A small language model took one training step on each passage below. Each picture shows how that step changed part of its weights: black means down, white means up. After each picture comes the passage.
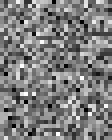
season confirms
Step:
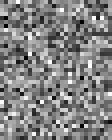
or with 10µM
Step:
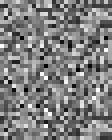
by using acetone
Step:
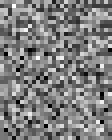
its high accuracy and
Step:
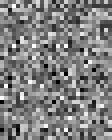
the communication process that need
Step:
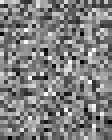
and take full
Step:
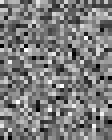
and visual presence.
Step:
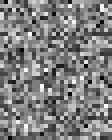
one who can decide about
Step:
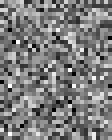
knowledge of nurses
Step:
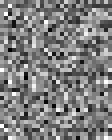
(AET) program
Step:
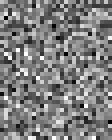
Note: Made
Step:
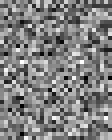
a major dissatisfaction
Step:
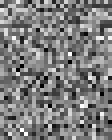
composition and weight
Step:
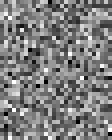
4.1 Adoption
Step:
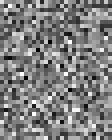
drafted the first
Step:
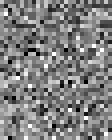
Since last decade
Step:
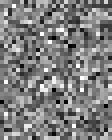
Indian manuscripts
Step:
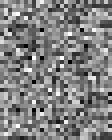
Deviation, and
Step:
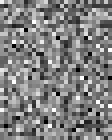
of neutrals
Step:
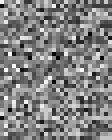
in Fig. 3
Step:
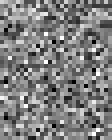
have continued to
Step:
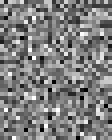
waste, advanced
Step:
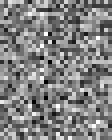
used to control the depth
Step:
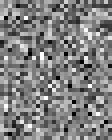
illuminating our
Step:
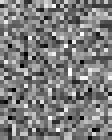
in isolation is
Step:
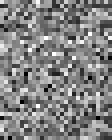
and informative &
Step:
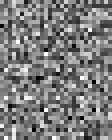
applications. This paper
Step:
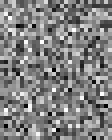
28 days of life
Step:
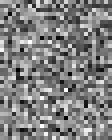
built on the
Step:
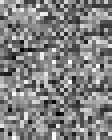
have a good effect on
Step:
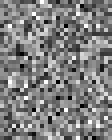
scenes with multiple
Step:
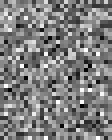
80s of the
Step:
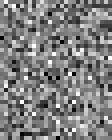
It's a story
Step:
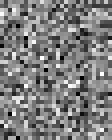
*J. Amer.
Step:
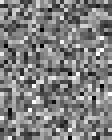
and its proximity
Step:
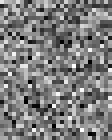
in direct subordination to
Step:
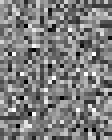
energy solutions, such as
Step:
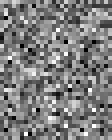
diuresis was
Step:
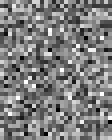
the pathology
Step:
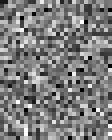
conditions No. of the
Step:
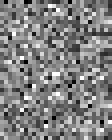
their carotene,
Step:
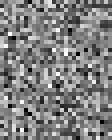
performance thermoset
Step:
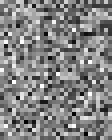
goals including goal
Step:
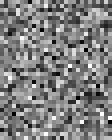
to assess the effect of the
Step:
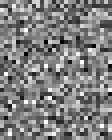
the channel position
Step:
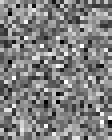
avoiding the use
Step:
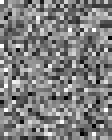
empirical foundation
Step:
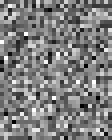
Qualitative Research
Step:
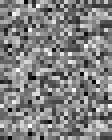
parameter if used) are
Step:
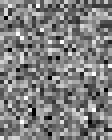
kindly provided help with
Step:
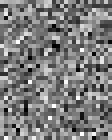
by Robinson for
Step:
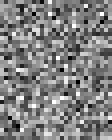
the attosecond
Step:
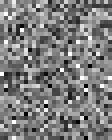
4. The DWT
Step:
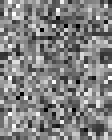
vocational education and training
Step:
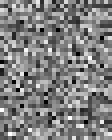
the greatness of
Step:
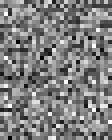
comparison of biodiversity
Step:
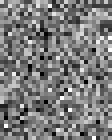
and VdW terms),
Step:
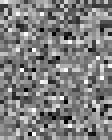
through spoken word
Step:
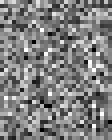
and characterized. The results
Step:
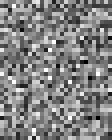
the legal and economic
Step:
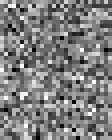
herein. If
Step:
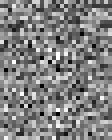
the macroporous
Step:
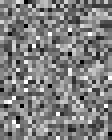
material is not always
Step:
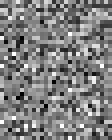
sensor technology and
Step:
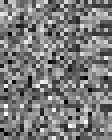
1: Comparison of
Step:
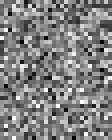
optimization systems to improving
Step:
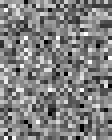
leg, which depends on
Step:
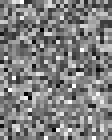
conditions for the leaders to
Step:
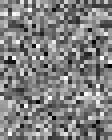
The process of flowering
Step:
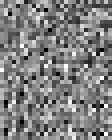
also facilitates
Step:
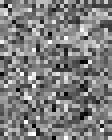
Dark Matter,
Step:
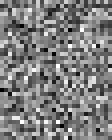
AES quickly
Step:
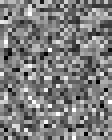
changed to LRS
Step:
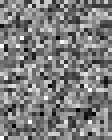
transparent** as
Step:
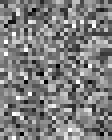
Therefore, surface rotation
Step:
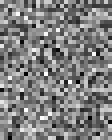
LR) in late
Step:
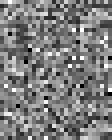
from the International
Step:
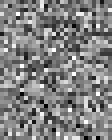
decision matrix and scale
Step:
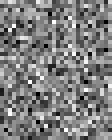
regarding confusing
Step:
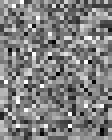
other organisations involved in
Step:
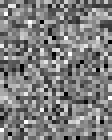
Chest Pain 6
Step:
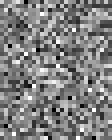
sites, the nature
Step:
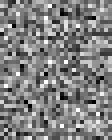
chimes of the
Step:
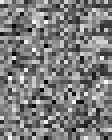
of OER, the
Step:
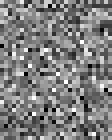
conversation based around
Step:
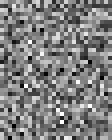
the polling held
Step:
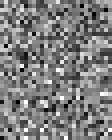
polyphagous complexes
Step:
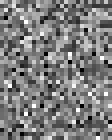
hour in air for
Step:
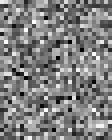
of holes on that
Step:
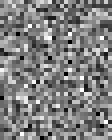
that 20 % among respondents
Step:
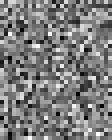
colonial domination,
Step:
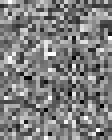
from the demographic variables
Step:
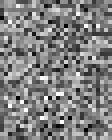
immediate school
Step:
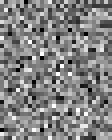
pollution, environmental
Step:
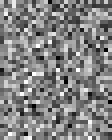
96% had one or
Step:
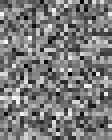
Applied Edge
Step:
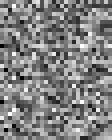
the reported literature on the
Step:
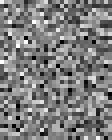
of the farmers
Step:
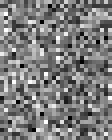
Patient Education
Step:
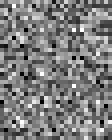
their fundamental
